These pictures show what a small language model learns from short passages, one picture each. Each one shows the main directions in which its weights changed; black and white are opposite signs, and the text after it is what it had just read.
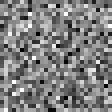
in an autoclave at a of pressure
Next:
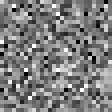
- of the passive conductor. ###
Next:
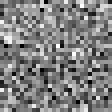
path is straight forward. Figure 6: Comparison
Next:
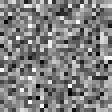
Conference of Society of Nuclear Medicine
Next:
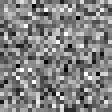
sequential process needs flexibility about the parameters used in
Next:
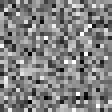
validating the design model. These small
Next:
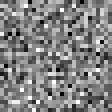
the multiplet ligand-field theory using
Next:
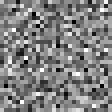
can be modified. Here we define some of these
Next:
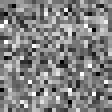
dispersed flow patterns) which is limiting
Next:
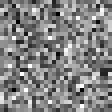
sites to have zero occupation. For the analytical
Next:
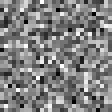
as protection and asylum systems. It
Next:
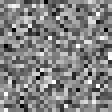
no clear evidence of one particular antibiotic
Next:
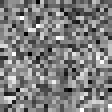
in thickness from about 300 to 80
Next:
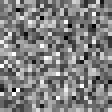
1) Search A (review of
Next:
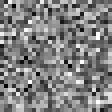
Figs. 1(a) and
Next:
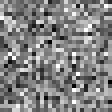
and unfolding the complete history. In
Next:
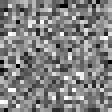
time consumption to execute a job can be
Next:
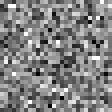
vs. statement coverage & -0.17
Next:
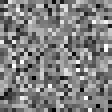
measurements at the higher and lower tails of the
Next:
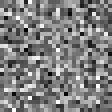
in İzmir (Erol &
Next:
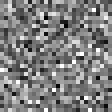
characteristic we see that till 500Hz the noise
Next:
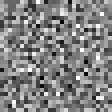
the $q$-Painlev\'e
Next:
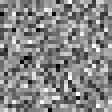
The purpose of using observation techniques is to observe the
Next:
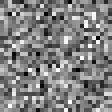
MOS region of operation MOS operating in
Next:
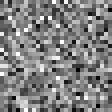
dependencies between input and output without the need for
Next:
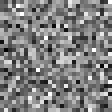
slenderness ratio, specimen's size and
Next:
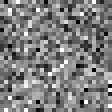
on HKUST and MagicData
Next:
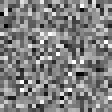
blade assembly required computation time. The
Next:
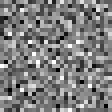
that results in two Bell pairs with
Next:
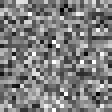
of avian abundance. First, we
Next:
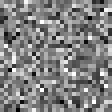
everyone received the treatment assigned by the
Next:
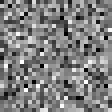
the local and global completeness of the total spectrum
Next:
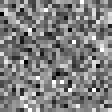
an impact on data sharing. It's not expected
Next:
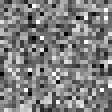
cover ethical, legal, and practical considerations.}
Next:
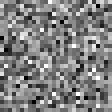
able to describe a more complete picture as the analysis
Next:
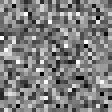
same behavior as that observed for the errors on the
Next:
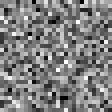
heater of M1 DH=
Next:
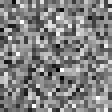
markers and radiological findings in premature
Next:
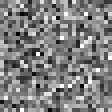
other child was bleeding from lots of
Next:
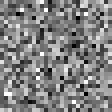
longitudinal traveling wave. We
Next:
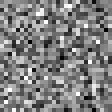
on specialized musical knowledge, such as
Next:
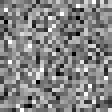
copper ions in R-123 to the
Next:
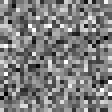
$\beta^{+}$-delayed particle
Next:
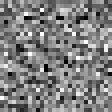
solutions of differential equations. Keywords:
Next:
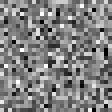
goal is stable embolisation that facilitates
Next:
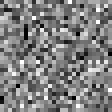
$N = 10$ strips with different
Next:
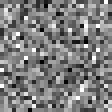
the capability approach than to the malthusian
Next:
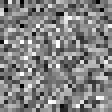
unique and creates an unknown pattern. Nevertheless,
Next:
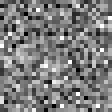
components. If the graph is not known
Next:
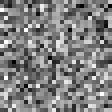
{\bibinfo {volume} {24}},\ \bibinfo
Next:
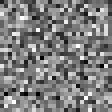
describe two other well-established
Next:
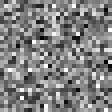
E}{\partial \theta _i}) +
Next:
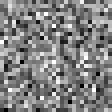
step is necessary to set a clear vision of
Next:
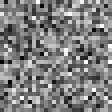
to Equation 1, the average $zT$
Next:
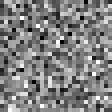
when these are adhered to the leaf
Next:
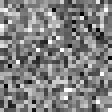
transitions from a predominantly diffusive
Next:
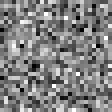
decouple the linear tomographic reconstruction
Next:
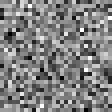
complete devices.[1055] Moreover, the
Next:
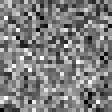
line style parameters whilst displaying fairly
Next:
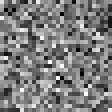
on behalf of the Royal
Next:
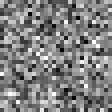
(ad-invariance) of
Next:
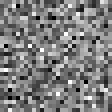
greedy local search. However, it
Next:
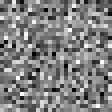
studied at three different temperatures in the range of
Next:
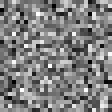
progress and industry collaboration - report from Work Package
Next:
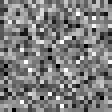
dBA and 57.0 dBA respectively
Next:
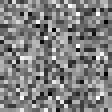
density and dielectric constant are roughly constant since the
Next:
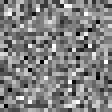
a study of the PBGs in the
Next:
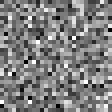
accessions (84%). Finally,
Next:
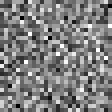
No contracting for complementary resources, unclear
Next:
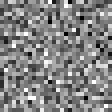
causality and connectivity. This is a quick and
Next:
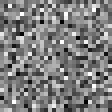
This was the perfect state one was in prior to
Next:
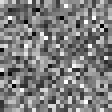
to send an actual \textit{aging
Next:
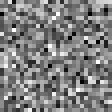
Paper presented at the 8th Swiss
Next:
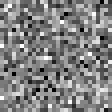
sampling of radioactive waste material for characterisation is
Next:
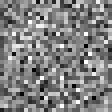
P$ and $\chi$ (and their
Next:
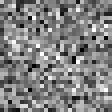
to be located near the TiB_2
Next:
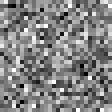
-- galaxies : structure} \section{Introduction}
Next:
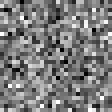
build their own awareness and always wait for the
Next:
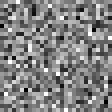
components. Secondly, and more importantly,
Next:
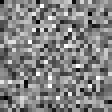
modified to mitigate the impact of the higher
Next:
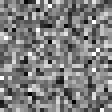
HMMWV (Humvee) to
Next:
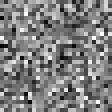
potential, $\alpha=\ln{\cal
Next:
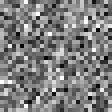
to delimitate pseudo cystic
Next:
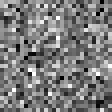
especially effective (25% v/v concentration)
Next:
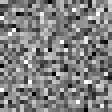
Manhattan-style Josephson
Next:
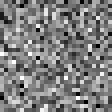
order 3000 and 5000 for the measurements on
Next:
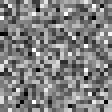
women will be possible if more SHGs
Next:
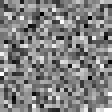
harsh radiation environments apply fault tolerance
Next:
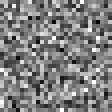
exchangeable A1+H and A1
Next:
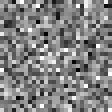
small resolved excess over the level expected from the
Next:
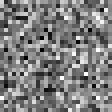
principle of motivation is the action of an
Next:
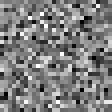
Fig. 10 Edge soundproof wall
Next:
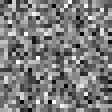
Stewart, Kaneda, and
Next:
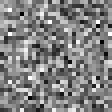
the interaction with the components that it depends on and
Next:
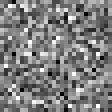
strong ties cut off as six (``This
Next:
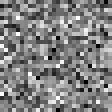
(b) GPS clusters (dots, created
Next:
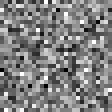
evolution (LTE) and 5G new radio
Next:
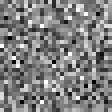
Sata memory 1 tb 0 4.4
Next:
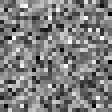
promotion of opportunities for research and ecological
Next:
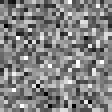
effect on exercise is limited in this
